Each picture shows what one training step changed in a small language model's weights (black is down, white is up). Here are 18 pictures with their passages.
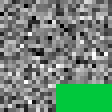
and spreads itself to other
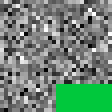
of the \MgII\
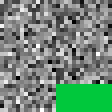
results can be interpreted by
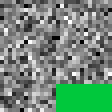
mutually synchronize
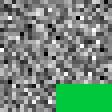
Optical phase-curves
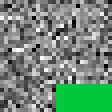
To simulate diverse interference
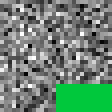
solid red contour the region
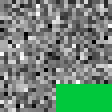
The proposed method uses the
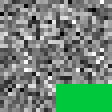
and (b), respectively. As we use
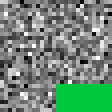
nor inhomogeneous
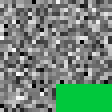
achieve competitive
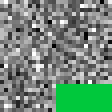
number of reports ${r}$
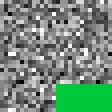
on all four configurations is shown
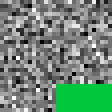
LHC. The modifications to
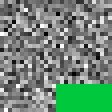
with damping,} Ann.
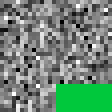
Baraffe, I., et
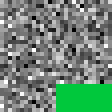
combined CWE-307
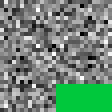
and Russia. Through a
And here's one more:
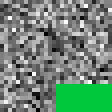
European level,
